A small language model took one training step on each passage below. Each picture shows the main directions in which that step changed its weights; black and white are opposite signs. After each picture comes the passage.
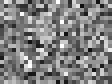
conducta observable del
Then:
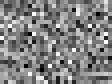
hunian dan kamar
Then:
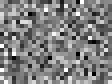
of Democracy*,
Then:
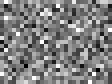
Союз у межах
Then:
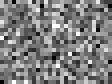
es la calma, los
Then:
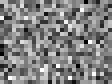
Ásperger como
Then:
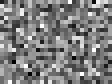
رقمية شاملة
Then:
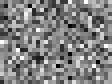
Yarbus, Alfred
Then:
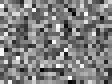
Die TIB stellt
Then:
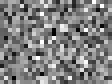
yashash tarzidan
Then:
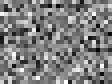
fikrlarni bayon
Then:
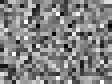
juridique des individus en
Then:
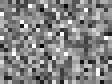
das über die Exilzeit
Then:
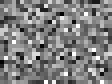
ostida sodir etiluvchi
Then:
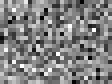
Informasi (Studi
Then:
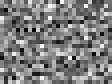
to'g'ri va
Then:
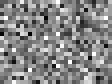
grau. Em casos
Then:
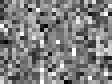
comme levier du contrôle
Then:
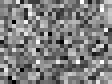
Д. Кокорев,
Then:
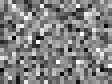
soʻnggi bir
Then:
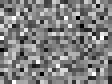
хувь Valid
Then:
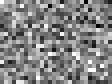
del Sistema Nacional de
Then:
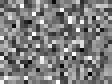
kamayishi va global
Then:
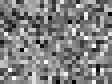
em *Lamentate*
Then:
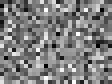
tendensiyasi tobora
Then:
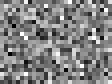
harbiy maqsadlar uchun
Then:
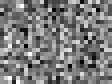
kiritishning fiziologik
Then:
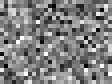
працівників є
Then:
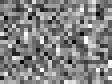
doirasidan kelib
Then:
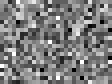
Planer von MIP
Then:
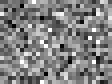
interpessoais e são
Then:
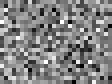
dan Kesehatan*.
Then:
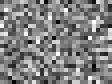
formación hacia el
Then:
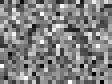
la remito á tu
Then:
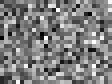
musobaqasi -
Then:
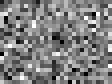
билан ҳамкорликда
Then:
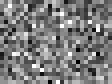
pat ir su tomis,
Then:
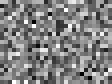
cenário, as relações
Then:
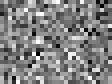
barang dan jasa,
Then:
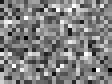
madaniyat sho'basi
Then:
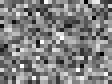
violencia psicológica
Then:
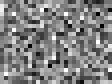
yigitlarda qizlarga
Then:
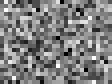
turadi. Erk va
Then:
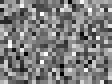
uma alimentação a base
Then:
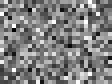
se concentram no nível
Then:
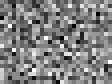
relação. O interesse
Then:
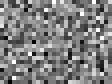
de artefatos.
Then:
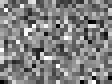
надання допомоги
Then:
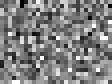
decir después,
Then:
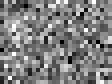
kompyuter grafikasi
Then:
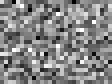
1) Garantizar
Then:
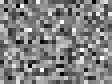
qaratishni va bu jarayonda
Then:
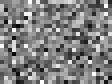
Publishing, 2019.
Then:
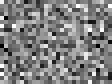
Коррупция как
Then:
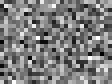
INRAE Pas de
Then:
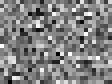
de transmissores.
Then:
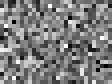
queer. **Revista
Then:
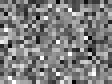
- Walgito,
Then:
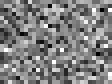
мнения общества
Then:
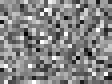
содир этганидан
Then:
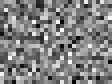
xulosalarga kelish
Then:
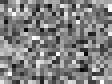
este material da pie al
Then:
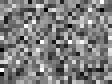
и узбекском
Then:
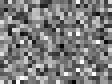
deb belgilash mumkin"
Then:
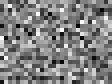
va axloqiy jihatdan
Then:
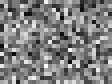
tema. Um mesmo
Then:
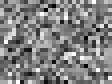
os alunos são nativos
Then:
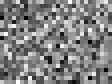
přiřadit do
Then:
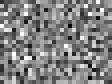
edifício de forma
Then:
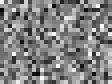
literature review, pedagogical
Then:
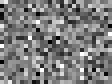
массового отравления
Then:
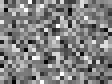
yordamida qinaga
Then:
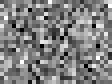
se ha convertido en
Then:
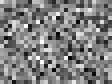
1. Agricola,
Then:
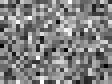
investigado nas produções
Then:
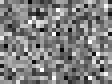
yang jauh lebih
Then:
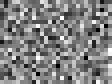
için yaratılan yeni
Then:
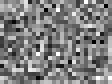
Evaluasi Upaya
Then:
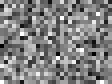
vermelding van Van
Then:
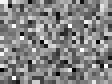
et limites⁴.
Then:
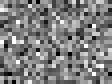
весь организм и
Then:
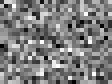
Índice do
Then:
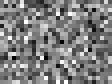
un adjetivo, un
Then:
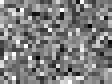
yemaslik natijasida
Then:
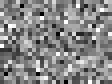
de que las obras con
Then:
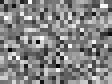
применяют только
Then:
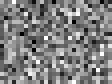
origem das plantas
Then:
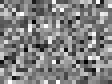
de vegetación.
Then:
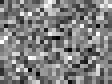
persidangan. Namun
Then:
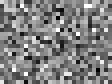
business activities of
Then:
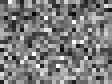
Geral Investigar
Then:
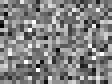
colhido informalmente ⁶
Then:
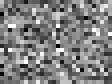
русла в полости
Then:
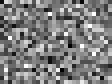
Проведем вектор
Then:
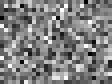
имени Ленина»
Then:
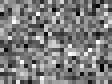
real loyihalarga
